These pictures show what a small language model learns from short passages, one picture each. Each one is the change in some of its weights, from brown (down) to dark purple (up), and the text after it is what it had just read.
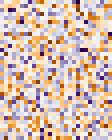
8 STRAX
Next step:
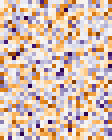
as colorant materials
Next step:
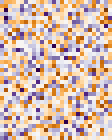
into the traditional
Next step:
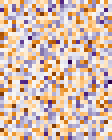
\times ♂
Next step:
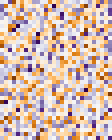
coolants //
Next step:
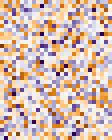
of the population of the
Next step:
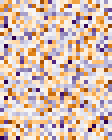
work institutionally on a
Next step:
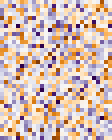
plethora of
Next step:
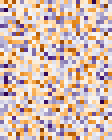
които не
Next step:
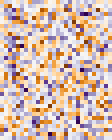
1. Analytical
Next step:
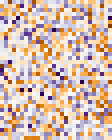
the standard binary
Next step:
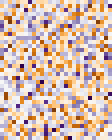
foram usados para
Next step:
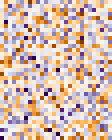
BS sleep
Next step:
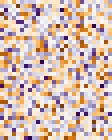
of atrophic
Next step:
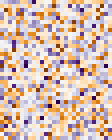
of Srebrenica
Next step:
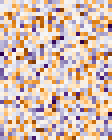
clínica como é
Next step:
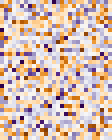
by the advantages
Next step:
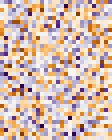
learning style
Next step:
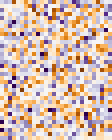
previous studies.
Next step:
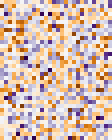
number of cars that
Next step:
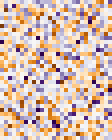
de Medicina,
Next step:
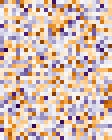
que executa,
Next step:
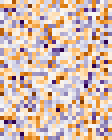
до складу
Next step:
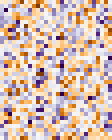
pour les sociétés
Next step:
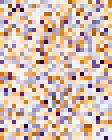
traditional processes of
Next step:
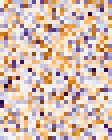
the population usually
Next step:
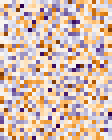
say otherwise.
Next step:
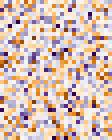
in detail. In
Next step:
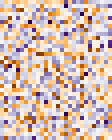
nel descrivere
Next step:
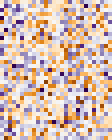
that were averaged
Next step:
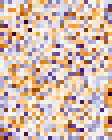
pelo menos uma das
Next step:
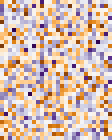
cilj, so te
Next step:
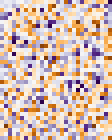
range of pH of
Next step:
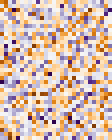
They also show a
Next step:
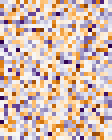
actividad escolar.
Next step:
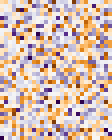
a ocupação do
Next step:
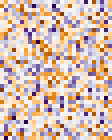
the database.
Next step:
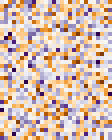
is a natural
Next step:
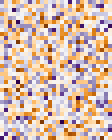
methods available,
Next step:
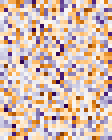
da literatura
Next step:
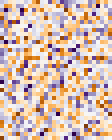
additional valuable
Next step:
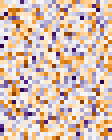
convert declarative
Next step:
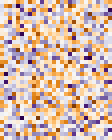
system gauge of
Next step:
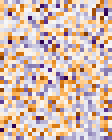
- Loss of
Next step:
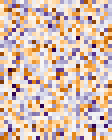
storyboard and
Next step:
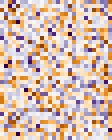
using diluent and
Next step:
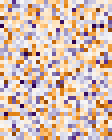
ortiq), suv
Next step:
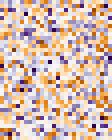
the bogies of the
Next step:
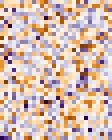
у цифровому
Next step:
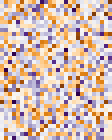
0 3 were sent.
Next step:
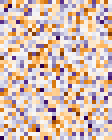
compliance of
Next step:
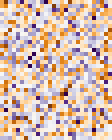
pulse duration is
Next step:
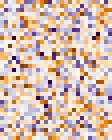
inclusion criteria
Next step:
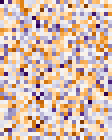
environment with the help
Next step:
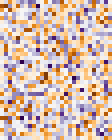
in different roles and
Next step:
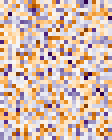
verzoek van de
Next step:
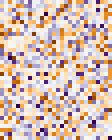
during visits of the
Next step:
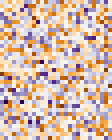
In the case of
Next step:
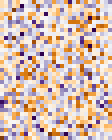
entrar en consideración
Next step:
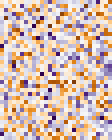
crystallisation from
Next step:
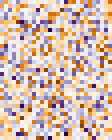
capital market performance
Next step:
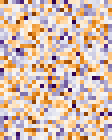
тўғри ҳал
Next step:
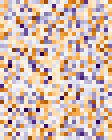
independence to
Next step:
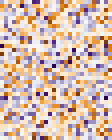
relationship exists
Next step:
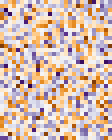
yaratish va
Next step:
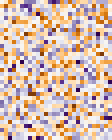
the highest negative
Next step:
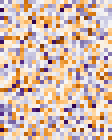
accuracies using
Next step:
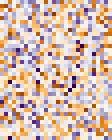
in the hospital
